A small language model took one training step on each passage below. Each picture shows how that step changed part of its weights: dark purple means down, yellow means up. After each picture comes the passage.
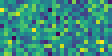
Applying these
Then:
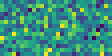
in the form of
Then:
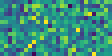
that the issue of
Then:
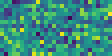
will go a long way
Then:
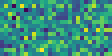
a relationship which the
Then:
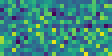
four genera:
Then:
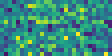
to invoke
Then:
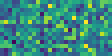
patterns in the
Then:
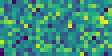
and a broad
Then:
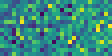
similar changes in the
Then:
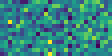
This analysis is mainly
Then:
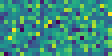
the others.
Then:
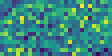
according to the number of
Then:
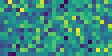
y curves show a
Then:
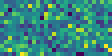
regional differences in
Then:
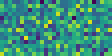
the Department
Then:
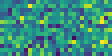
upon reasonable
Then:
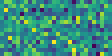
measures aimed to
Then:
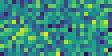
it treasures.
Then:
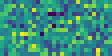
for “Quality
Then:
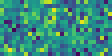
and divide these
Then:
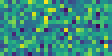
assumption that individual
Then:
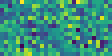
1 due to they are
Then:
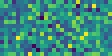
turbine, which
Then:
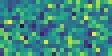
age groups, between
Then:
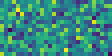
his salary,
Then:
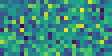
all CERN
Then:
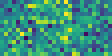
to learn how
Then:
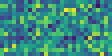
a large number of
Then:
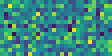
lasts for several
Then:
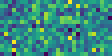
prepare the
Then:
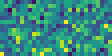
applied compaction
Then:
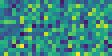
recognition. The
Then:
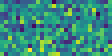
there is a significant effect
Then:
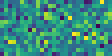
voltage is
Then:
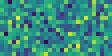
matching the
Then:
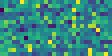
10 minutes.
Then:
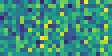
the language that these
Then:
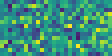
of sermon
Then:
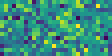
Sheet -
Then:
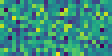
has been collated
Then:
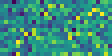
public participation process and
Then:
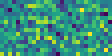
to associate images
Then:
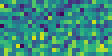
were conducted with a
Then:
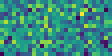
in regulating
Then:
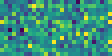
on an aspect of
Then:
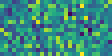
preferred and in
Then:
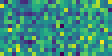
The Foot
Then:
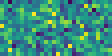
and learning, in which
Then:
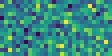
Key Words:
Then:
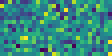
Here we can find
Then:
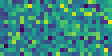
each of these elements
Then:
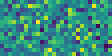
of the objects,
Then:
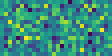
and NDVI
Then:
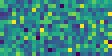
vs. time
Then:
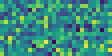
in an oven at
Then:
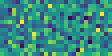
prediction methods for
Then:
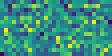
of transition of the
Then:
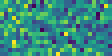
values for later on
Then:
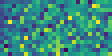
low, it indicates
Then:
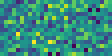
tested (Figure
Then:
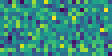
attend an interesting
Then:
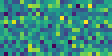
for final review
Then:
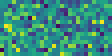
helpful perspective on
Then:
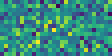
the evolution of
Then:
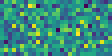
for bivalves
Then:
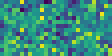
set phrases and
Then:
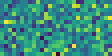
sample was weighed
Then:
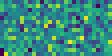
the first place.
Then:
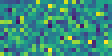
technology for studying
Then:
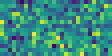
quantity and
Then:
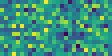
and/or complement
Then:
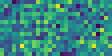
could be conducted with the
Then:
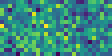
The unusual
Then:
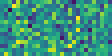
process The database
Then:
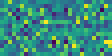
depending upon the
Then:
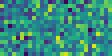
RS services and
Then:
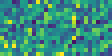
value creation, and
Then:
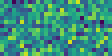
design have examined the
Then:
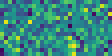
Estimation into
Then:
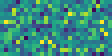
activity. According
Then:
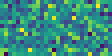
largest between
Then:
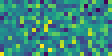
the geometry
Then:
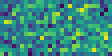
after which it was
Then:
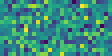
of the multiple
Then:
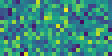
cover negative
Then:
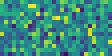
fat levels and
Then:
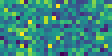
Harrison in
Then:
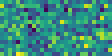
concentration and
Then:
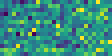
are thus typical
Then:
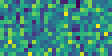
shows the optimal
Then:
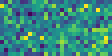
The main aim of this
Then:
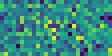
the characteristics related to
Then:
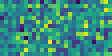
the next 5
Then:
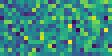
TA to initiate
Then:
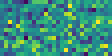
This work proposes
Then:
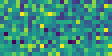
consequent measurements
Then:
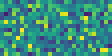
in its diversity.
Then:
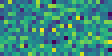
Kaunas University
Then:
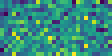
are divided into
